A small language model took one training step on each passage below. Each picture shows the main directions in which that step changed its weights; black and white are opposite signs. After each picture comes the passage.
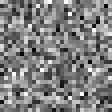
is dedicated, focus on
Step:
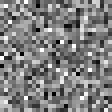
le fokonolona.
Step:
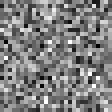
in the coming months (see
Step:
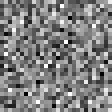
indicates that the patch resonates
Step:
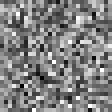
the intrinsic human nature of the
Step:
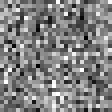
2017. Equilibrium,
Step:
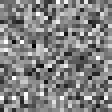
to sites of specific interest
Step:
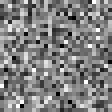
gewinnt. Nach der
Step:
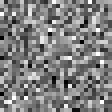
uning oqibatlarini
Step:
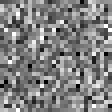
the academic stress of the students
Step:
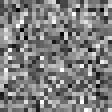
the breast ## 20
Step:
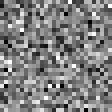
a global synthesis
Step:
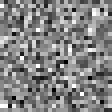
model of infrastructure as a
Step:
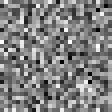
given node n , this is
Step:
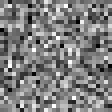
dans les pays africains y
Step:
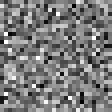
integrated ANFIS and interval
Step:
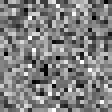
textura pero, podemos
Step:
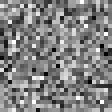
proceedings to make a
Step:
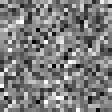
features excluded from the design
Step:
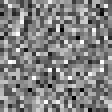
move. But with the
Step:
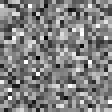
de influencias que afectan su
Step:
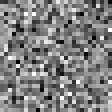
Khamrayevna, G.
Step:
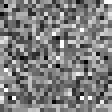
Neftchilar, maxsus
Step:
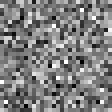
highest score was 4 with a
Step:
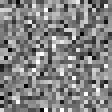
koymaktadır. Bu
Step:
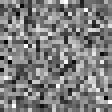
the creation of the “good
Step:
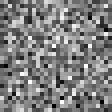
after treatment, compared to
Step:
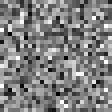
mentally healthy, have a good
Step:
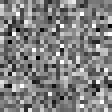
the first time. EARLIER
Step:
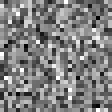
the respondents as socioeconomic
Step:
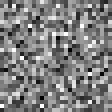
in dem Versuch am Standort
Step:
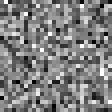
fanlar tizimida:
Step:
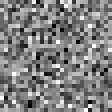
Development in Nigeria:
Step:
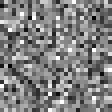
para construir sistemas
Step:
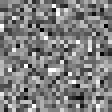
бетона полимерных
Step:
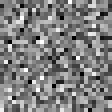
one of the questions which arise is
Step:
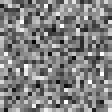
HMIPv6 perform best in
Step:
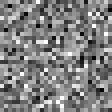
el estilo personal aunque es
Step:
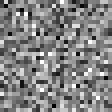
Djurayeva Dilnoza
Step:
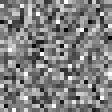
cones. After giving this
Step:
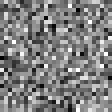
Original Indicators of
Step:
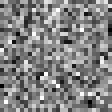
in Section III, and its design
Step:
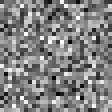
facts of: the intensification of
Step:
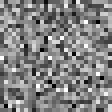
M. (2019). Econometric
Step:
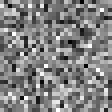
de Psicomotricidade
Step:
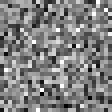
L, Appelhagen
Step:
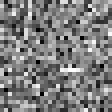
rotinas intensas de trabalho
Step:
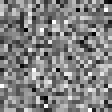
singari fundamental nashrlar
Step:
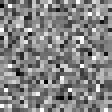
parte del bailar Juan
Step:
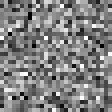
dessa realidade: "Como
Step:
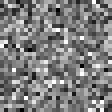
competência de legislar a
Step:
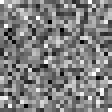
jo‘jalarning tirik
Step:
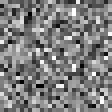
body fatigue due to
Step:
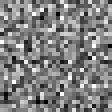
tarmoq uzunligini
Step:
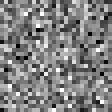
organizacionais O método
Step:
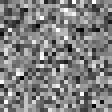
8% and the least reason was
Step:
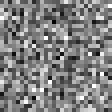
еще чаще.
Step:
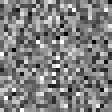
economic development, increased social
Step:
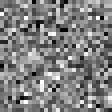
2. Ибрагимова
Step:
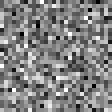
давр ичида овоз
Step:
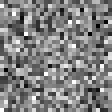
b. Post_test >
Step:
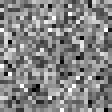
DE REVISIÓN
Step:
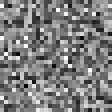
memory. In order to implement the
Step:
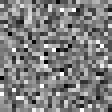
relation to the objectives of
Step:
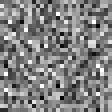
error control schemes. The
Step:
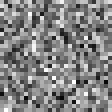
trace un panorama
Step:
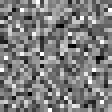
(3%), North America
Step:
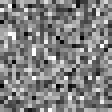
Der Fokus auf die
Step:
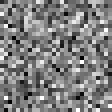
fatigue properties has been
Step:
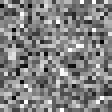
de soluções e alternativas
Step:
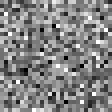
India [76]. This study indicates
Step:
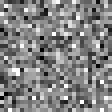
= cation exchange capacity
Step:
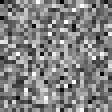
Differentiated teaching.
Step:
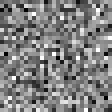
Interessant ist, dass
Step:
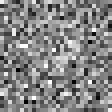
environmentally destructive, still to
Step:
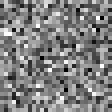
especially dependent on valence
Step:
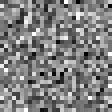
review (SLR) method,
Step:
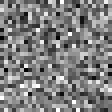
realizować swoją
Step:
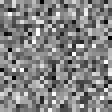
orqali kiyiladigan
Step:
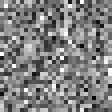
(x, y, z) in space
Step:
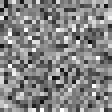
DE MAIO. *O que é
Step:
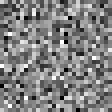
em 2002 o *Delay and
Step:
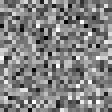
и «учеников».
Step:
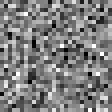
va Innovatsion rivojlanish
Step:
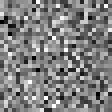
erta yoshdagi bosh miya
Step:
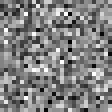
own truth-seeking
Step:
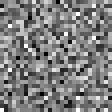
images. One significant limitation of
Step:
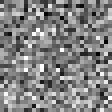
through conscious labor-leisure
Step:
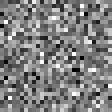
мумкин. Чунки
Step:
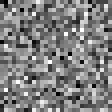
so'zlarning ma'nosini
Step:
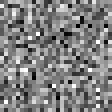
parallel computing. The results
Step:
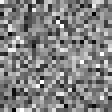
and chemical properties like
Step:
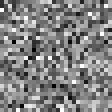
Überreste von König
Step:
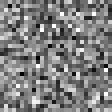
2019. Fallbeispiel
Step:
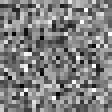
technologies in modern sciences. –
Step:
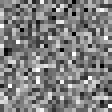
мірою становило
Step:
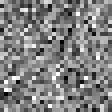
are noted diagrammatically
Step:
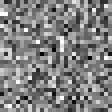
kamaytirish g'oyasini
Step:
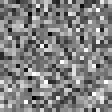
dimensiones de la matriz
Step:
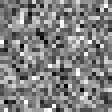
patients were co-infected
